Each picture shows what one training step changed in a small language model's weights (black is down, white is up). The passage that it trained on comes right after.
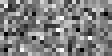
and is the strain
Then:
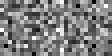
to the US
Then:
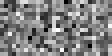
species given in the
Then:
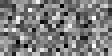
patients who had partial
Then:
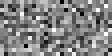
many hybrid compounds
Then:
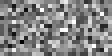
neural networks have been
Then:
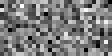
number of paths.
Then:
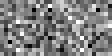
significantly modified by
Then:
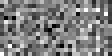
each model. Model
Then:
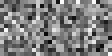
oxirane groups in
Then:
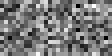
an intellectual
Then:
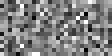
in 48 cases.
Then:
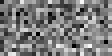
killing children is
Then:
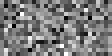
abstract. There is
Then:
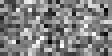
methods might have potential application
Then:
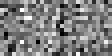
order to achieve a good
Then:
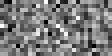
4. Discussion
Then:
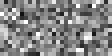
evidenced by the
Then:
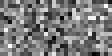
with staff nurses
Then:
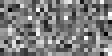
as soft actuators
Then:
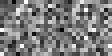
study will be 100 patients
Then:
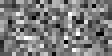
to moderate levels of
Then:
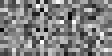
into account the existing information
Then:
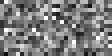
the Eucharistic
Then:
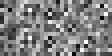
study that could throw
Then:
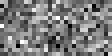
P = power required for
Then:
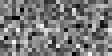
°C for 7
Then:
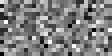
the Emotional
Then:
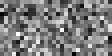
rice prices at
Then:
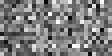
Liberto A.,
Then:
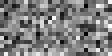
call. If a
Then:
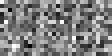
the responses that show
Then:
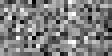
while adhesion tests
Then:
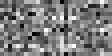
Clin North
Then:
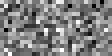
and the deflection between
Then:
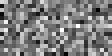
the upload is
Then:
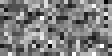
Commission a targeted
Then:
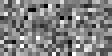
each case. Really
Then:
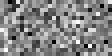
was obtained from the
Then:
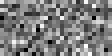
its boundary and management
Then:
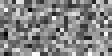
to add predictors
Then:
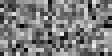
magnetic field and of
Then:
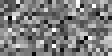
of Udayana
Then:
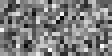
and physical examination A
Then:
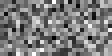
be assumed to be
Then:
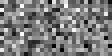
on temperature. In this
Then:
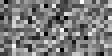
programme, built
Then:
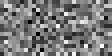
negative. The patient
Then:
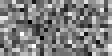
and footwear
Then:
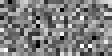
group and to the more
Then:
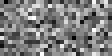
its epimer
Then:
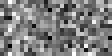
and a verkey
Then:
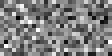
constant factor $\log
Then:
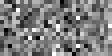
were 278 participants
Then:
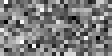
abstain from
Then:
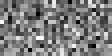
respond to the question.
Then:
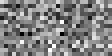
the model's ability to
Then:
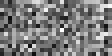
knowledge and traditional uses of
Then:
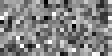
ratio of 15% increased
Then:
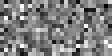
menstrual period of
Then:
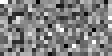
QoS, the
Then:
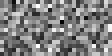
may be due to
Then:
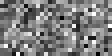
establishing reliability of
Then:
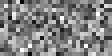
utilized by most of
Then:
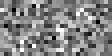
absorption from the
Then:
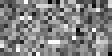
come with big
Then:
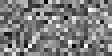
From the main exit
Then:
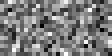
had nightmares
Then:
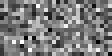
complex structure with processes,
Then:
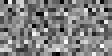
like work-life
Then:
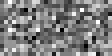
Project Acronym
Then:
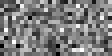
of an EU system for
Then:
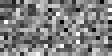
week in a
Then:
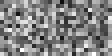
selected eye
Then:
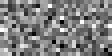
however, due to the
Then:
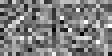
satisfaction. However,
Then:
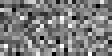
them vulnerable to
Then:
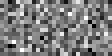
in individual and group
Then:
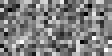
an electronic effect for
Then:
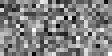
a fact of reuse
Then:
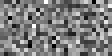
to server resources on
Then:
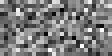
sources and results of
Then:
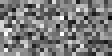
surface of the water
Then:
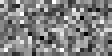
from the type collection
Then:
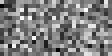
hypothesis of no significant difference
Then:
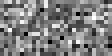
Curve for
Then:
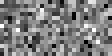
Scientific and
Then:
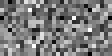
process, societal
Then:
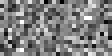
between computer devices
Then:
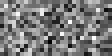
serum phosphorus levels can
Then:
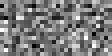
this study, the
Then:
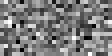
how we lead our
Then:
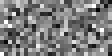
disconnect in
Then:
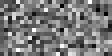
of local data attribution
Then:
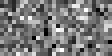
first time, the study
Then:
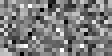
to the wire
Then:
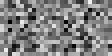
among the audience
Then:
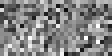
a reliable method that
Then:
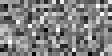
To know the respondents'
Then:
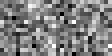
standardised data openly
